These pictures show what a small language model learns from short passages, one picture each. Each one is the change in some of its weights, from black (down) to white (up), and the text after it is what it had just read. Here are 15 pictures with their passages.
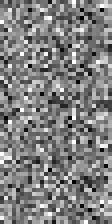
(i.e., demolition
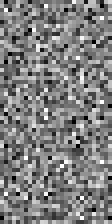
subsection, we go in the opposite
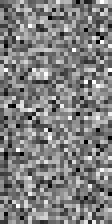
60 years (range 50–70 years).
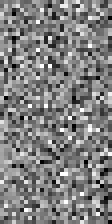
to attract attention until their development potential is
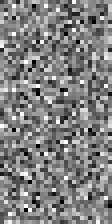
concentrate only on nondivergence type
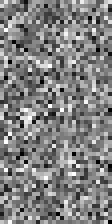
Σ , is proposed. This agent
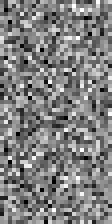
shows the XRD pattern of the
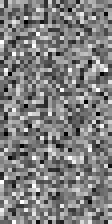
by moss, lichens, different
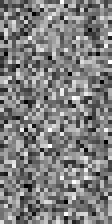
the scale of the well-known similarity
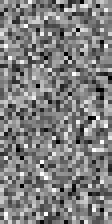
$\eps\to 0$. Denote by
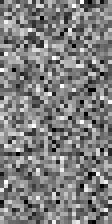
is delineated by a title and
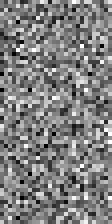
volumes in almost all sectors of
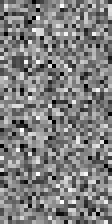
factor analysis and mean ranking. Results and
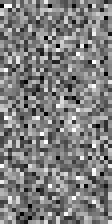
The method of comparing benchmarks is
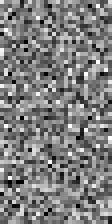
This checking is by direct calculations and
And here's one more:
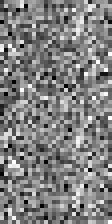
by firms, part D covered the
